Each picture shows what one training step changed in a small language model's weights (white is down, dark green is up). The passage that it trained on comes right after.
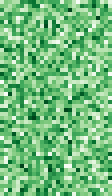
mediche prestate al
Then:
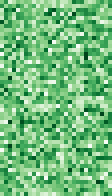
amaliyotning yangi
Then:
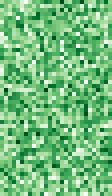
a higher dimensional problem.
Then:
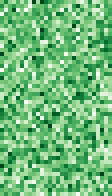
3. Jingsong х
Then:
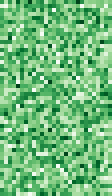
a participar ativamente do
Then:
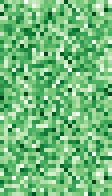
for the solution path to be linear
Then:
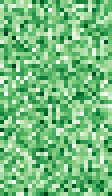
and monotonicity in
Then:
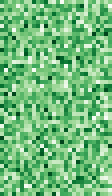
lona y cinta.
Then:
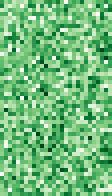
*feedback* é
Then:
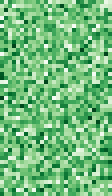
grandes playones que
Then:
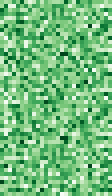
also mention one more significant result
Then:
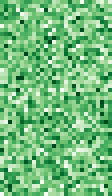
amenable fundamental group
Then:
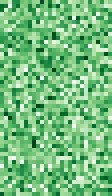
uit het antwoord
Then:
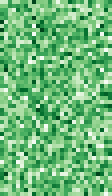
$w$ in the variational form
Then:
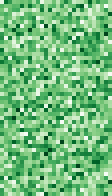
etkileri hakkında
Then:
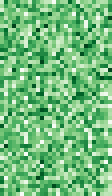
and for $D=1$ are
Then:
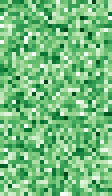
define the insurer's wealth
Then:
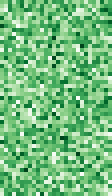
follows that \begin{equation}
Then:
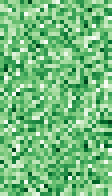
if $a$ is even then
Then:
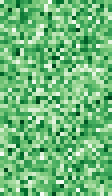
yoyilgan. Tomlarni
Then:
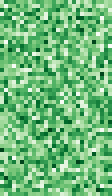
the Todd class. As an
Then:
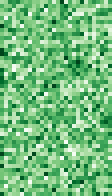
que compõem e explicam as
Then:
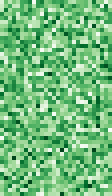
Estado de Mato
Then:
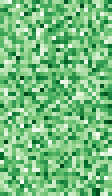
is a vector-valued
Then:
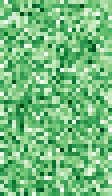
Volfning so‘zlariga
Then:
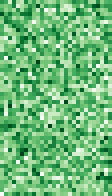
un 45%, esto
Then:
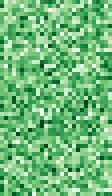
orbits. It has been
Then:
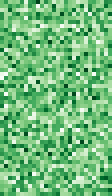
embedding is exact if
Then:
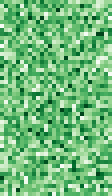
to the Cell and Fiber
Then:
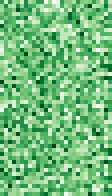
$\rho<\varepsilon/4$ or
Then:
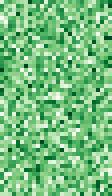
of Dyck paths of
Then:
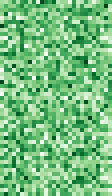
foi utilizado a
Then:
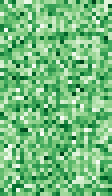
melhor equilíbrio
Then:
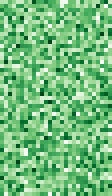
Sample Analysis and
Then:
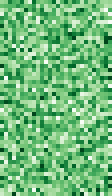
али мора да
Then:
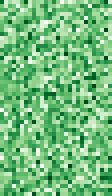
Cruzeiro, Ouro
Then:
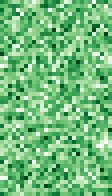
improved by using these new
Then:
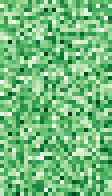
Etiene Villela
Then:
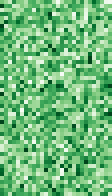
then tries to transport the
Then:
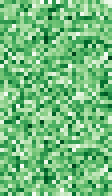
sodir qilingan
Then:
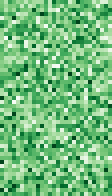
case of this requirement is
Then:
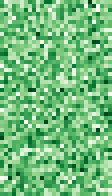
yang dikembangkan
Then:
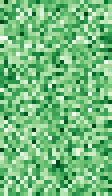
equation (6.2) with two
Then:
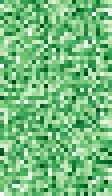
and deformation theory}
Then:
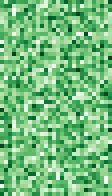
CO в составе
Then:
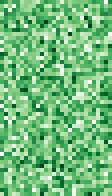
$0 \in \partial f
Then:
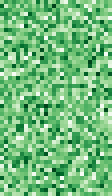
war of the Ukrainian
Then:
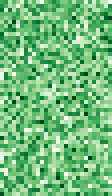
4 Avenida del Parral,
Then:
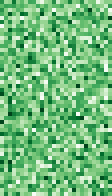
в их современном
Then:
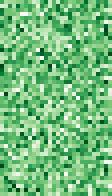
\tau^{2\beta}$ with the
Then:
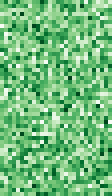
otros modelos de interacción
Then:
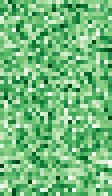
that $\tau$ is already
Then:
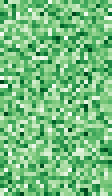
\zeta$, $\langle F(\xi)
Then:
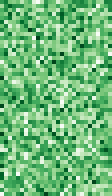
condition number is deemed to be the
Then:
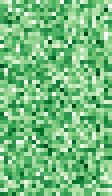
into minimal logic.
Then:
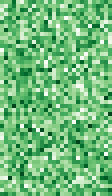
signallarini yig‘ib
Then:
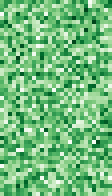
nozik jihatlari,
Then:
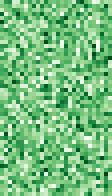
are absorbed). On
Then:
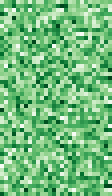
at most once on the
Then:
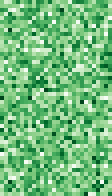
$m:Z\times Z\to
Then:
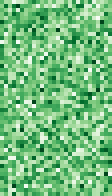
elements that possesses a
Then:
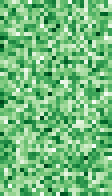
is faithfully flat.
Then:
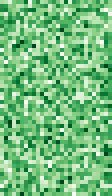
О. Лосева,
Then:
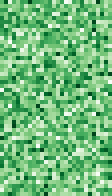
Neumann map: a
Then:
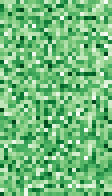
Codul penal.
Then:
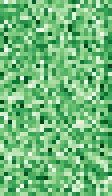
Since every generation in $\T$
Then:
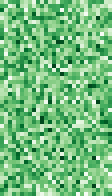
Shu sababli
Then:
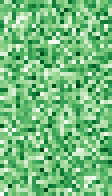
Of course, if the
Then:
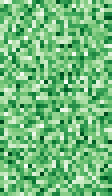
is a co-H-map.
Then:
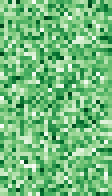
do segundo ano do
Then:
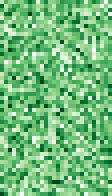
SouzaL. de L.
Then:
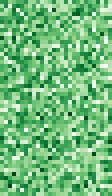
parity of the Maslov
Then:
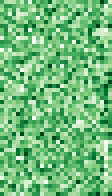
an open neighborhood
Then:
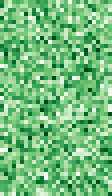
ta'minlashning muhim
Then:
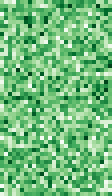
berib o'tdi.
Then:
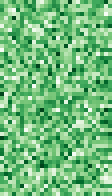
direito de receber informações
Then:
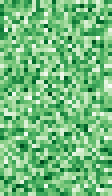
the mother wavelet
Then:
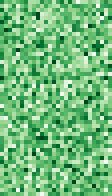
$mn$ and type
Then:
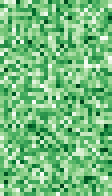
borib, shaxsiy
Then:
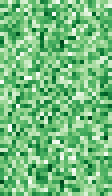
scaling which incorporates
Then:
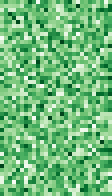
}\quad 1\leq k\leq
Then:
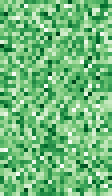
determinate de următorii
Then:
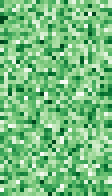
As we shall presently see,
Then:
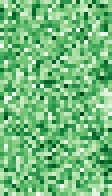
*convergent validity*
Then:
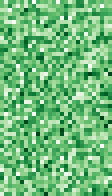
de estas, se deberá
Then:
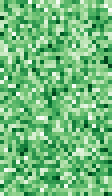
uning tahlili va
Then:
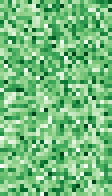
are considering the case of very
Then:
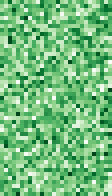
(BSDE); a first problem
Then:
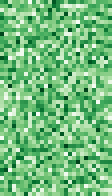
marshes along the
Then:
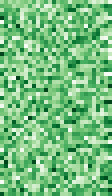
ва салоҳиятини
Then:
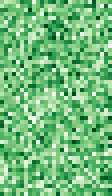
PDE with Caputo
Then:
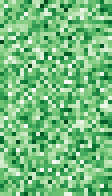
$$ \end{thm} For
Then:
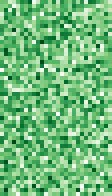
rio Batateiras.
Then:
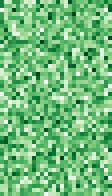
necessary nor sufficient
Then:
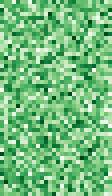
and that of~$W_N$
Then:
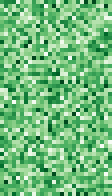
(According to Kant and
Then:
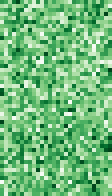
guruh – mavzu
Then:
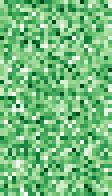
for all $l_j\in
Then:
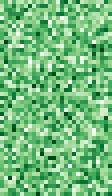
performance of orchestral
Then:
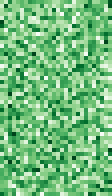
что плотность
